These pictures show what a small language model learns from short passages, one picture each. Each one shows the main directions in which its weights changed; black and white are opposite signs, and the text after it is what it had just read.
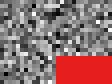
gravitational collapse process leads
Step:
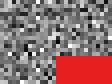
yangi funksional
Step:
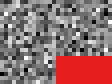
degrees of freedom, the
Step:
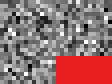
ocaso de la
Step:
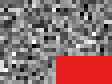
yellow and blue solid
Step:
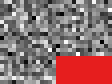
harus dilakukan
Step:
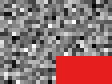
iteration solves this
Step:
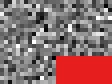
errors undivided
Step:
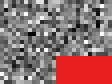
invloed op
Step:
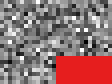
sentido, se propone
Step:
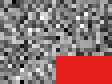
is imperative to
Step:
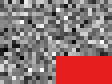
Professor, Crimean
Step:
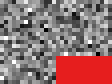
in the magnetic case: gas
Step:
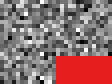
the south. The
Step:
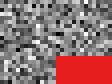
Landauer's law
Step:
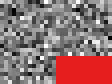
trying to improve the method
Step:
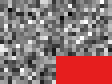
não é permitida
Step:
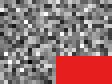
de distribuição e
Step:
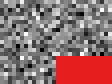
a mãe contou
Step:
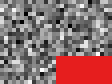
the following double limit exist:
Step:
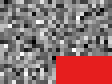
-التي هي
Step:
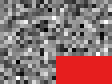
medical solutions are difficult.
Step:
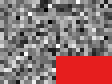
Adverity, який
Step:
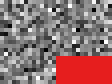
wirkt sich das auf
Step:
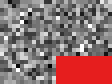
emitted from the
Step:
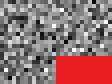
qiluvchi jihatlari bilan
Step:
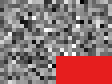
presque tous les
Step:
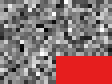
time during the accretion
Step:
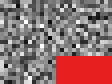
Categorization} We
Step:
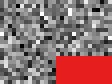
pertinent to the
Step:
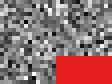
a contour map about the
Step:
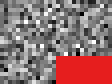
and $p_n
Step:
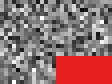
of the vertex operators
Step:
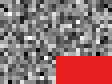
improve the existing methodological
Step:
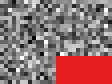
and the photometric errors.
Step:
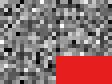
fluctuating transverse magnetic field described
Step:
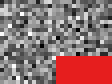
or equal to 20\% of
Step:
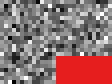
of the alarm
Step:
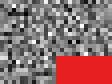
discuss how to deal with
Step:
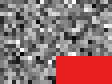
foi eficaz na redução
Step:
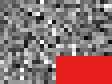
para manter a calma
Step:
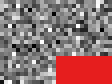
satisfactoria; ya que
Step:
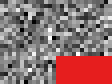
is the conserved charge.
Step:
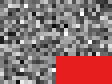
deep comprehensive consideration
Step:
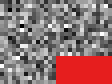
nucleon-parton matrix
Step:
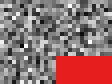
crisis, se
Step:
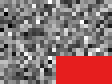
de alguém com mais
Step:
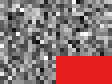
oylarni emas
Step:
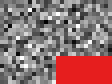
final formula of the new
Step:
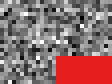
spectrum of electron neutrino events
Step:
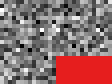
жорий этиш
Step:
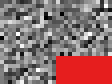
notice that the frequency
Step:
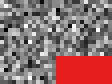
They could be bright
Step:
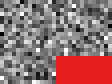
și de
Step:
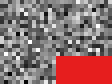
nazariy yondashuvlar.
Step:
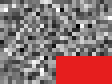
Whatever the simulation
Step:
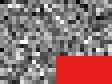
For A2C link,
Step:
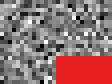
Jones, G.
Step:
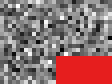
twofold. First,
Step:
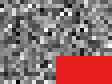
ақыл мен
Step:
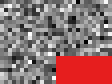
orçado, com a
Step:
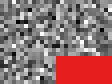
are then randomly assigned
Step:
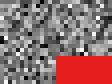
FOV, larger objects required
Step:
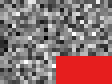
an order of magnitude weaker
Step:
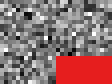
immediately followed another
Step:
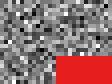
chiral quark models one has
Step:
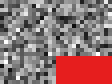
так, щоб там
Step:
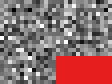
set of approximations as in
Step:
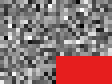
the outer regions,
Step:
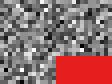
we define the map $\Phi
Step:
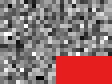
by the comparison with the data
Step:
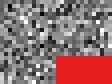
volume element is denoted by
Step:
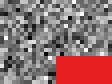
the coordinate $z$
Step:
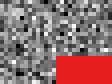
cosmological test to break
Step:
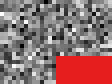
use the ablation study to
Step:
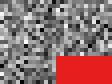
$T$ is the time
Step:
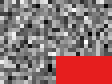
sembrador tenía que
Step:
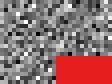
rotation below its critical temperature.
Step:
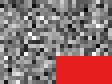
conveniência médica
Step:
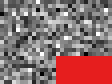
Discovery Tool Development
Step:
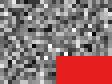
structure and of the electronic
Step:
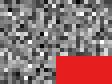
in proton-proton
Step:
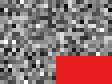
information about the momenta of the
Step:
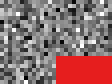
the innovative development of
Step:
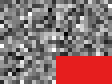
is nonlocal, it is
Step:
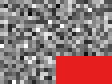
sobre los procedimientos
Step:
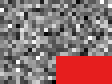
7. Аллаев
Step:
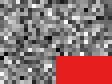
ecosystem dynamics is not
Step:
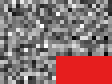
by binning the grains
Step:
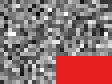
recurso humano y su
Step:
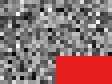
различия между
